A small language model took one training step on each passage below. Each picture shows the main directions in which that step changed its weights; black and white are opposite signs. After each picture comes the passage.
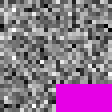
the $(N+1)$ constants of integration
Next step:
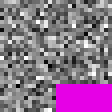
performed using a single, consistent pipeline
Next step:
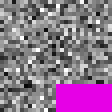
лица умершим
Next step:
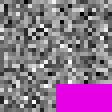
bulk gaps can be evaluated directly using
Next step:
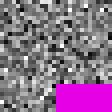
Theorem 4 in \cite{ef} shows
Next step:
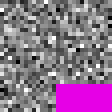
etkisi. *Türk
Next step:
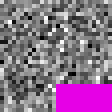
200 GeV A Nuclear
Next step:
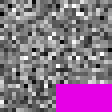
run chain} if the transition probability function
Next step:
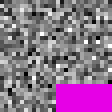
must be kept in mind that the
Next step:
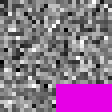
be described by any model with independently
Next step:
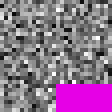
through waveform simulations, using the measured
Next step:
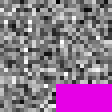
the RTT at each hop in the
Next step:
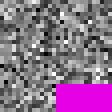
of a bounded operator $A$ on a
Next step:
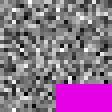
presiune semnificativă
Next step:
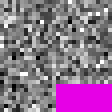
then $f^*X$ and
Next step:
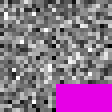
a column vector $c$ let
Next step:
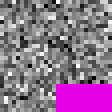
system that we analyze that recurs in
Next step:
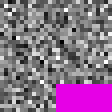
BH is similar in both simulations, but
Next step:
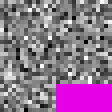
the vector $1$ is cyclic for
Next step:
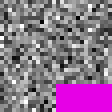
as described above and errors are generally $\sim
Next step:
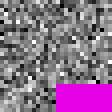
not instantaneously contributes to any
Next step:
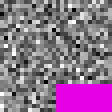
surish. Tayanch
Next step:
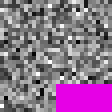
sources marked with $^*$ in Column
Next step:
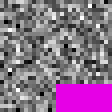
tidak langsung, yang
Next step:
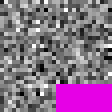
free space. This is because the corresponding wave
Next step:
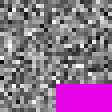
of popularity after singles
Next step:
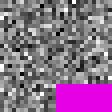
Fourier-Mukai transform with respect
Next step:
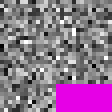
on $s$ and is finite and the
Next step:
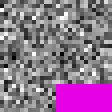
kombinasi variabel atau
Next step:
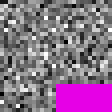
size up to 10. It is worth
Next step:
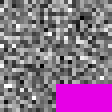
wybranych gatunków
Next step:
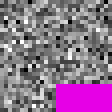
for Yb-like ions with nuclear
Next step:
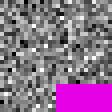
models} We adopted HH-type
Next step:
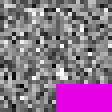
good sensitivity of TianQin in
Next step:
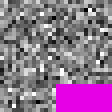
for high-order processes used in
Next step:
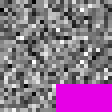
In particular, we see that the integral on
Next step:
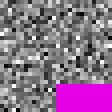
good agreement with previous studies. We remark that
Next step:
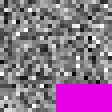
a small fraction of the system age
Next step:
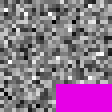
we also give numerical evidences that there are
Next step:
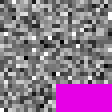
Fermi surface (FS) of
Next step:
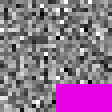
on a few selected nucleotide frequencies
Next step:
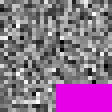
récolte, une chasse,
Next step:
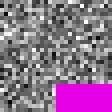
usuli va modellarini
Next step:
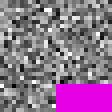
number in-between. \item There
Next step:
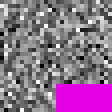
of digital tools are proposed, including
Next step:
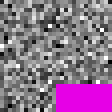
\begin{figure}[!ht] \center
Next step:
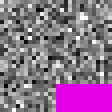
Repository wurde
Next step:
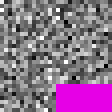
strategy gradually and explores
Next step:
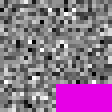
on which the actions of all complex
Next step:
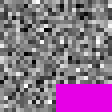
complementary structure. The first family consists of
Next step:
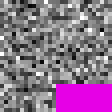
elektr energiya ishlab chiqarishga,
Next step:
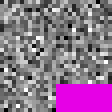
the $R_{AA}$ of partons
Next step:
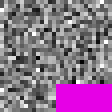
2-ге вид.
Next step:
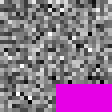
open \[ \qq \tst S -
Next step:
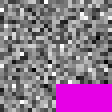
Italia, berdampak
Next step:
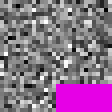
the $W-$mass renormalization
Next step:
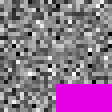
ҳимоя ордерини
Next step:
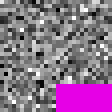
with emergent nodal
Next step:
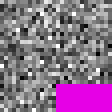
is $h' \in \se X
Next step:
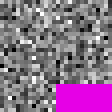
$D_pf$ is called
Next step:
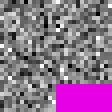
анального канала 7
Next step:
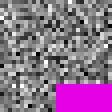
introduced to the closest words. For
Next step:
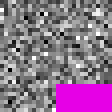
выделяются определенные
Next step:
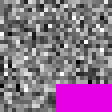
splitting} \end{align} and by
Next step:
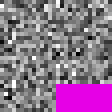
B. Li \textit{et
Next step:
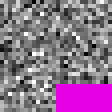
feature extraction methods achieving excellent
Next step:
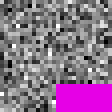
constant, $(q^1,
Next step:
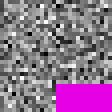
Institute, 3550 rue University,
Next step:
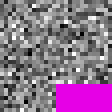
problemática, os pesquisadores participaram
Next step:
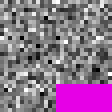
the contrary robust compared to
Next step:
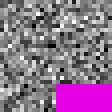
note is to obtain analogs of the above
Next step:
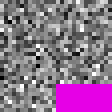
the average of its nearest neighbor
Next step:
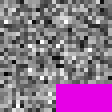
of $G$. In the example discussed in
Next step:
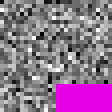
- Avila Vidal,
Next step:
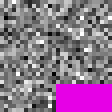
$\Gamma$ и $${\mathop
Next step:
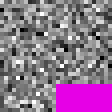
lib hisoblanadi. Bunda
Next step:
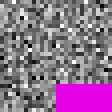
theory behind EEG band
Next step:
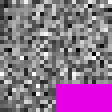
under such a relabelling. We consider
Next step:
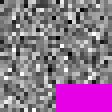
xalqaro dasturlarni
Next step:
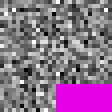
the sea shape has been restricted by
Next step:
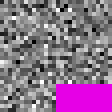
### A. Two area four
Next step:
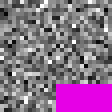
their representatives, can be given in the
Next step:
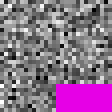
\end{equation} Here,
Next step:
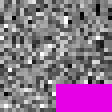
Insgesamt enthält
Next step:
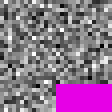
independent components), (6) high
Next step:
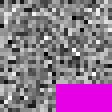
the infinity i.e. the angle at
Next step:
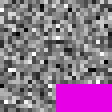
\alpha \right) \right]
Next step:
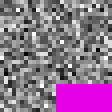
to translation) per unit of volume in
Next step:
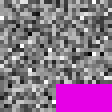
condition remains unchanged.
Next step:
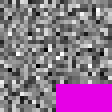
receiver for training, and the
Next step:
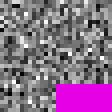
formativo, aspectos dos serious
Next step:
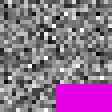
give a supporting argument of this
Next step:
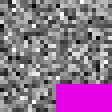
errors} A limited sample would result in a
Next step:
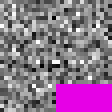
(2020), levando em consideração
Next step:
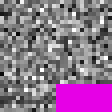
is analogous to the well-know
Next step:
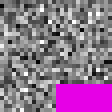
show midplane density slices of four
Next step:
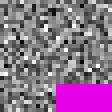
aluguel, tornando o
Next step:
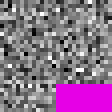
bit (\emph{F}), equal to
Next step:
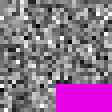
mass $m_U$, dark matter mass
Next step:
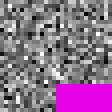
= \left[\begin{matrix}
